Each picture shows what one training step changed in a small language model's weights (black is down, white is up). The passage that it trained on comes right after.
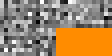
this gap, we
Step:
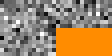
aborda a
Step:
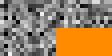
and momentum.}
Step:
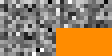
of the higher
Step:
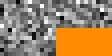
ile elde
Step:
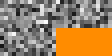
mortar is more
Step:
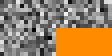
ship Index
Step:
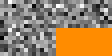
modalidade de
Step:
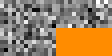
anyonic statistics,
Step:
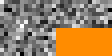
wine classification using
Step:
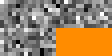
of quantization
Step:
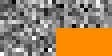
the limit $\theta
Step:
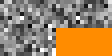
drei Kategorien
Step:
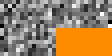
generative AI in
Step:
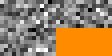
higher in patients who
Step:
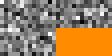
of around 15k
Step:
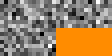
with multiple teachers and
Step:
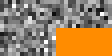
Differences in
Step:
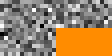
limit or a region
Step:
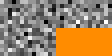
\beta$. We
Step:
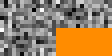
based on their
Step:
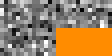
of upward
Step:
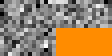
presence of a
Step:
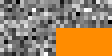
times to make up
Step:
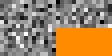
be extracted via
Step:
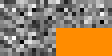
For example,
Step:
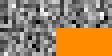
correlated regime.
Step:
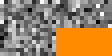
sale income
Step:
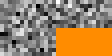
indenização por
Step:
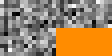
using different methods of
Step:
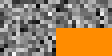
administration authority
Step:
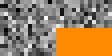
for the model.
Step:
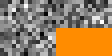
who lived and
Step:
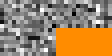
identificaron como
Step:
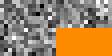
normal activity, and
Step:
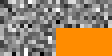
de Rennes
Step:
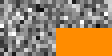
misma categoría
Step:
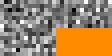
is not to say
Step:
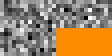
in mm, t
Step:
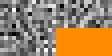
the Dutch
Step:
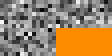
be due to the
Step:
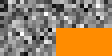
saturate the
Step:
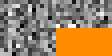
preprocessed to
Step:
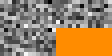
bears a
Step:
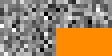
bem como de
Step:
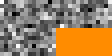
partons of
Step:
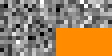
the normalization of
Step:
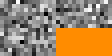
erkin va
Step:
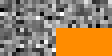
2nd group was
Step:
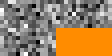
Global. -
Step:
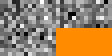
of Berry the
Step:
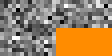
mechanism for Financial
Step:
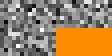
different latitude
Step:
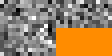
consistent with the one
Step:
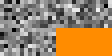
difficult to predict
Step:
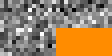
are released
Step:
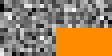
not acceptable
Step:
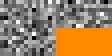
In this approach,
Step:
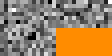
streams from
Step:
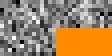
Isso se
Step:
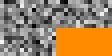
If, however,
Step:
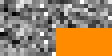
describe in the next
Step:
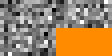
versions of the
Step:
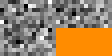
We here present the
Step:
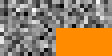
the role of
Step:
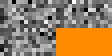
Organization name
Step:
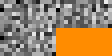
axloqiy va
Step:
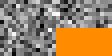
intent to ensure
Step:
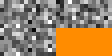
distance function over data
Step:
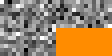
gaps in the
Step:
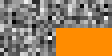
could easily be made
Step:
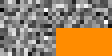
de alimentação
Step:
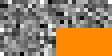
cause the deflection
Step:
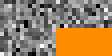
planning and
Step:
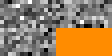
rights of
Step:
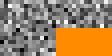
matter under various constraints
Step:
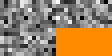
made when using
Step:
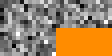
state particles generated in
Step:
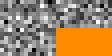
a significant relationship between
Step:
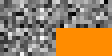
respectively of the original
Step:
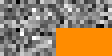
customers to improve
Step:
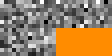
Although the
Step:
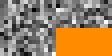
statistic less
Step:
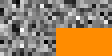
tempo ao
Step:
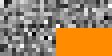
we removed the
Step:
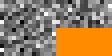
Wood –
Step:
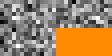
Internal stresses
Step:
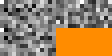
described by the
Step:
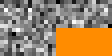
transient phenomena
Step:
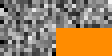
orbital parameters for 1
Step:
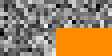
and $\sim 1
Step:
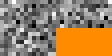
pandemic. The
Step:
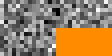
direction leaving a
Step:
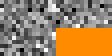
Whole cell
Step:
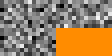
and polymeric
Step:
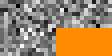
Tout ce que
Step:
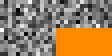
is estimated by the
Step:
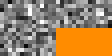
into multiple closely
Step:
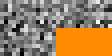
each other. %
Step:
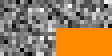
rivojlanayotgan 5
